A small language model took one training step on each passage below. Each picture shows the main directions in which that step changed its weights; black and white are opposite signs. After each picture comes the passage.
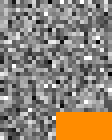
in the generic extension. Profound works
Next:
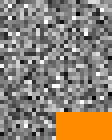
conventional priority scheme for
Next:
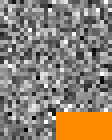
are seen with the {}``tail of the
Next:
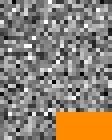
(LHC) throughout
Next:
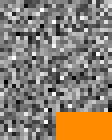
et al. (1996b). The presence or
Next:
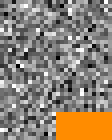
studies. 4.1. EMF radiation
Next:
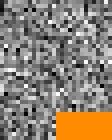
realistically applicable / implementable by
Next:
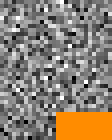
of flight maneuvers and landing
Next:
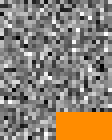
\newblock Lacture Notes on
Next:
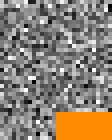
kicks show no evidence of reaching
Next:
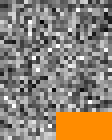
\Lambda$ is, in the canonical
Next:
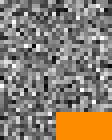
the process of experiencing relies on a
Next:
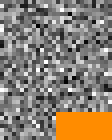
take advantage of the device
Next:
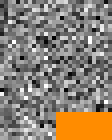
class. The GT activity which is active
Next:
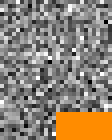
in \S 8 of \cite{F2}. The
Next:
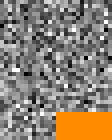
\right)\nonumber\\ &=&O \left(
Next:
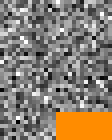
Vol. I. Recherches
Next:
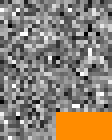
{\it Keywords}: Spin
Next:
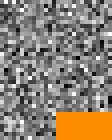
momentum of particle $\alpha$ relative
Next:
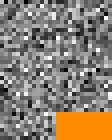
Pandemic". Data were
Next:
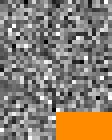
through inclusive and holistic language
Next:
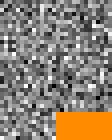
single\hyp shot scenario in
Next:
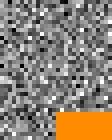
most cases, the standard deviations are less than
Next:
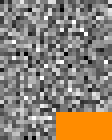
sequential nature of these simulations, an
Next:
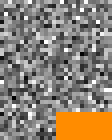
choosing different $G_{M}^{d}$ and
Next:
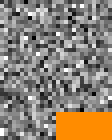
while dynamic links build up
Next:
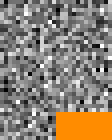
Violett Blue Cyan
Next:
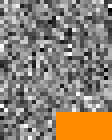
of auxialiary surface
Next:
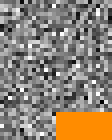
$x_\alpha$ is defined by the equation $\alpha
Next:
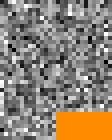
\medskip \noindent{\bf 1.2.} For
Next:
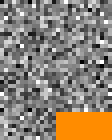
indigenes of Africa generally take
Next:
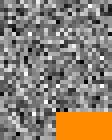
component is not clear yet which provides a
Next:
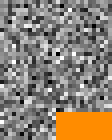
but including EOPMs optimized for
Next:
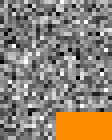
with the order of $\mu$. \end{cor}
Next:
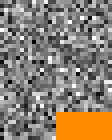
the following conditions hold: \begin{itemize}
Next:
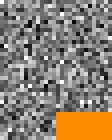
consider the combinatorial interpretation problem also for
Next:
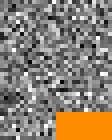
the fractional heat equation (see for example
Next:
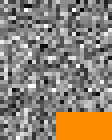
``group''} the quantum bundle
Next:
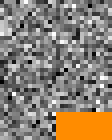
Kashmir. The current study
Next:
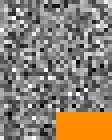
group. From the point of view of
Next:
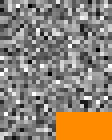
suggests a linking circle
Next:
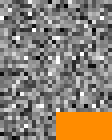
C_K vs. R_K , two
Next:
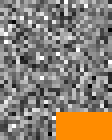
follows. Section~II presents the scattering
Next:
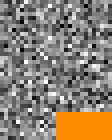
hazards, identification of active
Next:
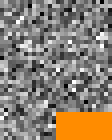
r-process-enhanced Field
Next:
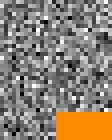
extract is used for the relief of
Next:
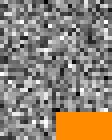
\times \mathcal{D}_0 \times
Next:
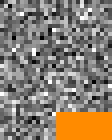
neutrino measurement has been released
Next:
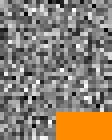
to the special physicochemical properties of
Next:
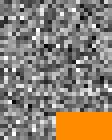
Analycal Population Dynamics}
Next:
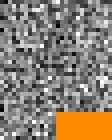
\subsubsection{Accounting for
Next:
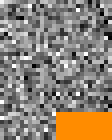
split each cycle $B$ in two
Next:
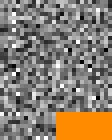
focus on the administration of the
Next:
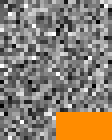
discussed earlier, allowing AI
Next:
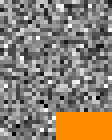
of information we refer the reader to
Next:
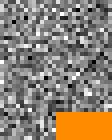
the cosmological principle, the universe
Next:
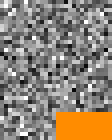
\end{equation} Applying Ito's formula
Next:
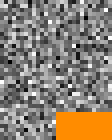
of a threshold $k$ (or would
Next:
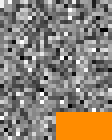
scaling parameter is identified with the absolute
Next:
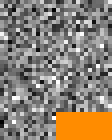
infra-red cutoff. The short
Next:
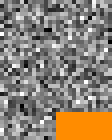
the ellipsoid is given by the zero level
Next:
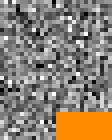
arbitrary measure spaces is done by
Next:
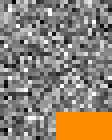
is complete but not spherically complete
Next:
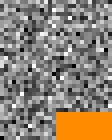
and the beam-position response at the
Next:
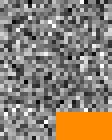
for Darcy--Forchheimer flow in
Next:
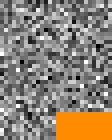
The atomic nucleus, much
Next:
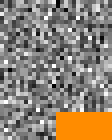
in a high throughput sequencing
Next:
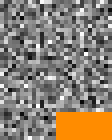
iversity of Michigan Kendall
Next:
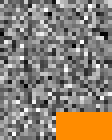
weak intensities in our displayed
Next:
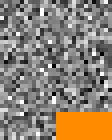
Academy of Sciences, 55
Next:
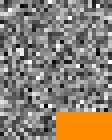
would “come up with its own
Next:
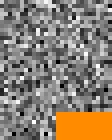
selection with the perfect knowledge of
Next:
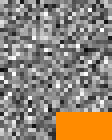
any legal calling, and whose
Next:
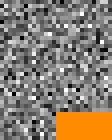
Psychology Research Ethics
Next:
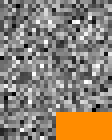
the problems that result from excessive high electric
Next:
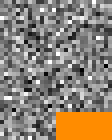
smaller Raman shift, which is
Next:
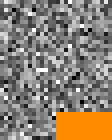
like to closely follow the progress of
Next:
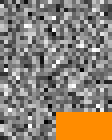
angle MSW oscillation solution
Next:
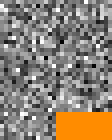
to help students or even changes in level
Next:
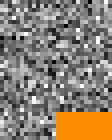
has a coordinate neighborhood
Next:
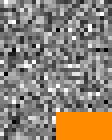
Its minimum exposure time is as low as
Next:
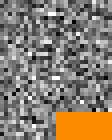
users meet their information needs through a
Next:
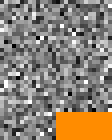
such covering spaces is not unique, but
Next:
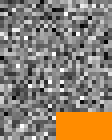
for the non symmetric case. \noindent Next,
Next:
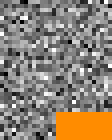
vocabulary (Eftekhari
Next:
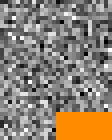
amplitude, period and length scale
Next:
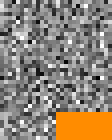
residual clock drift.
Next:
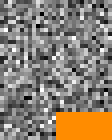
additional information relevant to the material
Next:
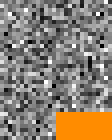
{Swanson}, {Tarle},
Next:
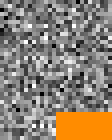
$k$ we can form a formal series
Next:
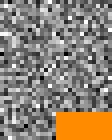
where $A_j = \Big\{
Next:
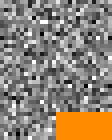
an $L^1$ type objective are
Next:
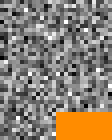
include simplifying the application process,
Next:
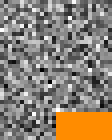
of large Bessel argument but fixed
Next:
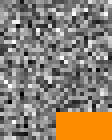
uniform ideal adaptivity in Theorem
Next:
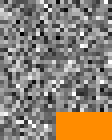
the values of the mass denominator of the
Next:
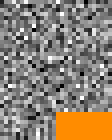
quantum sensing} While our model
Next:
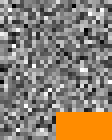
of Business Research*
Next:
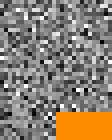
profession. Introduction Nursing
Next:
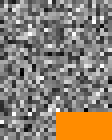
slightly lower power, for the stars for
